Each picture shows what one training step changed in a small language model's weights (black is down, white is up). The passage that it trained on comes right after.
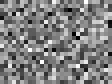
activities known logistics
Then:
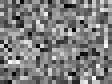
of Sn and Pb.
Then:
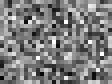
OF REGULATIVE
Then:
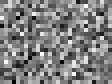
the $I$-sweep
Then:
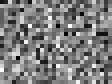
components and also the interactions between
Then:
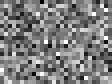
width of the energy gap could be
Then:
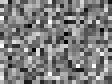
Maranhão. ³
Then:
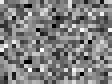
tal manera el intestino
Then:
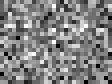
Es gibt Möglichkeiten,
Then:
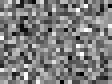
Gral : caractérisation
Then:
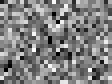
qilish imkonini beradi.
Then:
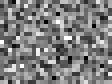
HEP, Contract
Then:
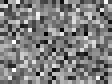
with a deep reactive ion
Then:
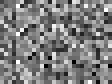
озер имеет
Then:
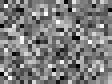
given by the canonical ensemble of equilibrium
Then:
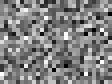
va estetik jihatlarni
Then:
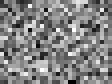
despliegue de una red
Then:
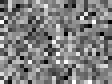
between other UAVs and produce
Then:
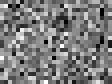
in the stop-band
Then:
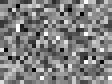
have shown, such simple setup
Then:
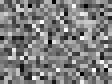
subfigure of this figure,
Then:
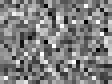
há diferentes fatores em cada
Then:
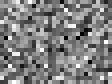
competențelor pentru
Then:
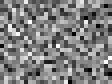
себе, без
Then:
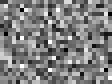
an introduction, followed by
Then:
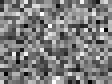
capacitação local na forma de
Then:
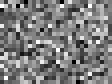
this does not contribute much to
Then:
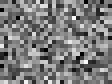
local). Hence, we must
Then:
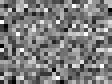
в отношении
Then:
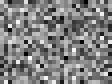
para determinar se o trabalho e
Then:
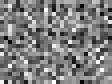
\subsection{Stability of the
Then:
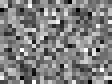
Publishers, New
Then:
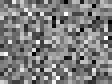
esta condición, que,
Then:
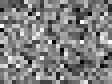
için faydalı
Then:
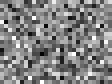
keltirilgan misoldagi
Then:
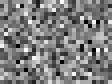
the AAM-softmax
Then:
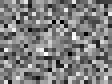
on phase shifting. Through
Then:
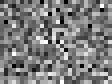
of children, developing
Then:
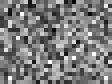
$R$ used to estimate the
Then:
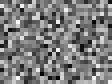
Naively, the most
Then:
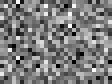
for computing the Lagrangian
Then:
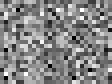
tercera es que los
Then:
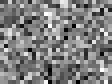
denotes the vector stacked by
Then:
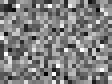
Pass 8 data. We note
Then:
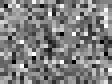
information in a grid in which each
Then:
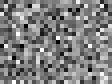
tecido resulta em diversas
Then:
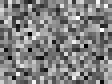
sincèrement qu'à
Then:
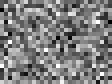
(2010). *Translation and
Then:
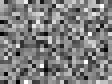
printing speed enabled
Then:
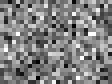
exciton doublet in
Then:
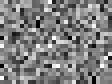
com Almeida, Silva
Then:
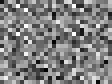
Р., Джураев
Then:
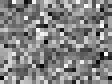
transferir datos personales.
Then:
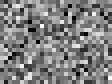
construction involves coherent
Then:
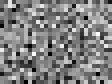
slightly higher initial learning effort.}
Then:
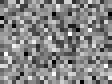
которые я видел в
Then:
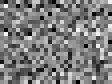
an implementation based on a specific
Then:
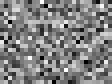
(b) number of participant
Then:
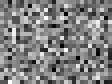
en círculo y
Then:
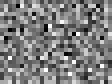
vez que o ensino inclusivo
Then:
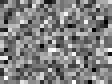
researchers utilize LLMs to
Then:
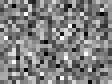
rangkap pada BPPS
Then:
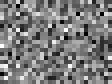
for $n = 0$ to
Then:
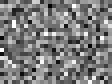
With this, we indicate that the
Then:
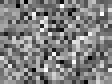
improving the establishment and
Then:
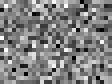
Coal Geology* 2023,
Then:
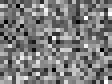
increase in $\chi^2$
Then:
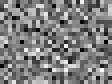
CC block. In summary
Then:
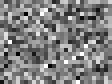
activos de la tecnología
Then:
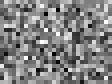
respectively, subprocesses
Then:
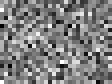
jurídica da responsabilidade
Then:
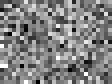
density field. Additionally,
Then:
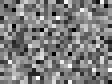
Moreover, in the simulation of
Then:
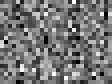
of the three-point chiral
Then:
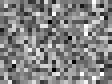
Sharma, and A.
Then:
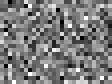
zal komen, zal
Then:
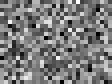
chain group sampling plan.\\ OC
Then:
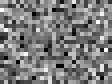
is very well described by a power
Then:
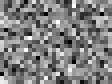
holatida namoyon
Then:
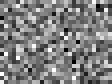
й утворювати
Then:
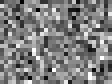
of magnetism on the
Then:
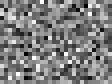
this description we can thus interpret
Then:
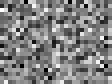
около 1,6
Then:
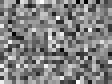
such as Gender Bias,
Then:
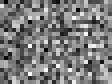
observe a strong amplification of
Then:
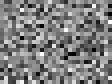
española y ponerla en
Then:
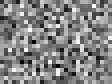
VI. Finally, we give
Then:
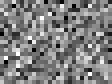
the best available spectrum to meet
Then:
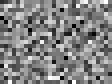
comme distraction. Conclusion
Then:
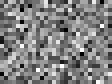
do teste da mamografia
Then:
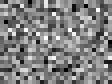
present lemma are similarly
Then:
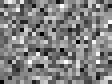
these photons do not perceive
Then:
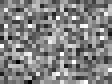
جامع حدیث
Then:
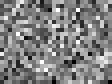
strongly anharmonic via a dynamical
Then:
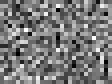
use of the gauging matrix
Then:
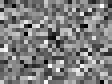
global bosimga javob
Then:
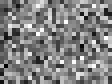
del Tratado de la
